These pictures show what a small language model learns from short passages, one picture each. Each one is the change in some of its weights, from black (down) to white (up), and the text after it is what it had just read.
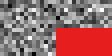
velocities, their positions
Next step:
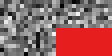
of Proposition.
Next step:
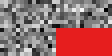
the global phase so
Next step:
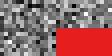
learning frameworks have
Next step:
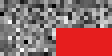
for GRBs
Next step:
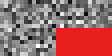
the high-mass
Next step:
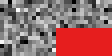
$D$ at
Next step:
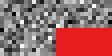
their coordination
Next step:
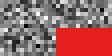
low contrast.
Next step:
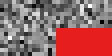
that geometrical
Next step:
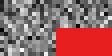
to that where the
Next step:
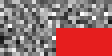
\\ Groundness
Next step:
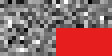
whenever they
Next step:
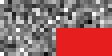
contrast for the GR
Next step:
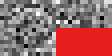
now get:
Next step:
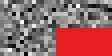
numbers (or their
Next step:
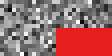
these platforms to
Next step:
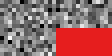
within the framework of
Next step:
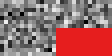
For the sake
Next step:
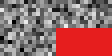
that consisted of
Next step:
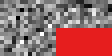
higher consumer
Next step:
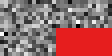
the fixed points for
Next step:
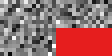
a tunable
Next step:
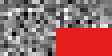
attractively interacting neutral
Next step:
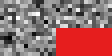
which prevents
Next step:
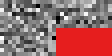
case are slightly higher
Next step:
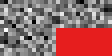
triangle anomaly.
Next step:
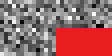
Monash University
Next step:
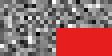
by meson
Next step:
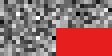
are commented in
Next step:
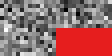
right refer to the
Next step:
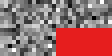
the square root
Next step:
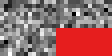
energies. For large
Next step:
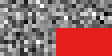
prominent for
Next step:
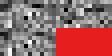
rules, while the
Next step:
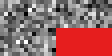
that emergency
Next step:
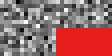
simplicity. While
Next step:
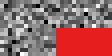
points and across
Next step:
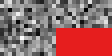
We note that most
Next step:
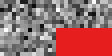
model that showed the
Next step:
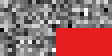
the probability of finding
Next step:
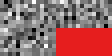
Table II presents
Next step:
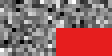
A$ to be
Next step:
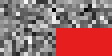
equations} We are
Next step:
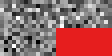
case in the next
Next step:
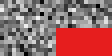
well-known from
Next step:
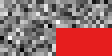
a result of
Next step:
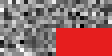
bilayer graphene
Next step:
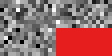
a broadening of
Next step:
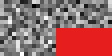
introducing students to
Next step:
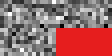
validation sets for each
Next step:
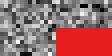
the kinematic
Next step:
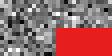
% where the linear
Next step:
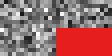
group. In our
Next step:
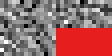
vector fields will provide
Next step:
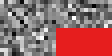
case of highly charge
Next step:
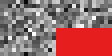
pair of laser excitation
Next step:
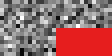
The total transmission probability
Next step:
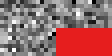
seen an assignment
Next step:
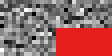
way, a
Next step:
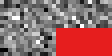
holes is usually considered
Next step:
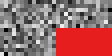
the numerically stable fields
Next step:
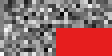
temperature evolution of the
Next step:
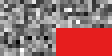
several different composition.
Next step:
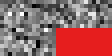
methods that help reduce
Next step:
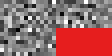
by taking into account
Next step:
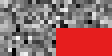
the notation for the
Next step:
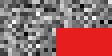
computed by the
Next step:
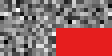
begins with step
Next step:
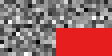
free-space decay
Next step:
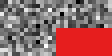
is used to create
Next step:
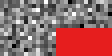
energy $\sqrt
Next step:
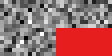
the consumed
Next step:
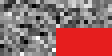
calculations at higher
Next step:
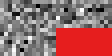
case, ${\bf
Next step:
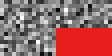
The surface temperature for
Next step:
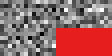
coefficients, and
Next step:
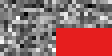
evaluation refers to
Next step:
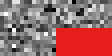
Markov process,
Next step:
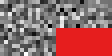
them in phase
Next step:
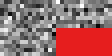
of nonlinear term the
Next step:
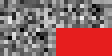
for guiding users
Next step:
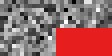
induced convection on
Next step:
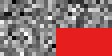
observed to be
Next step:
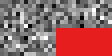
room temperature,
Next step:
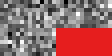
modification of the
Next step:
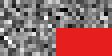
conformally invariant
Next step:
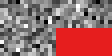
It was already shown
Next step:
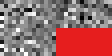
change the same way
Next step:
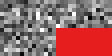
interpreted as due
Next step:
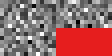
channels and their
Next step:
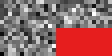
likely to result in
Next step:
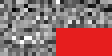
muon g-2
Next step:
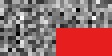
The peak value of
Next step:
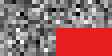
microscopy by ion
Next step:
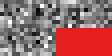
is at least one
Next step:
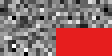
favour of initial
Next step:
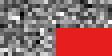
path is considered as
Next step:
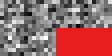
very different ways,
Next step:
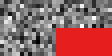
of Majorana
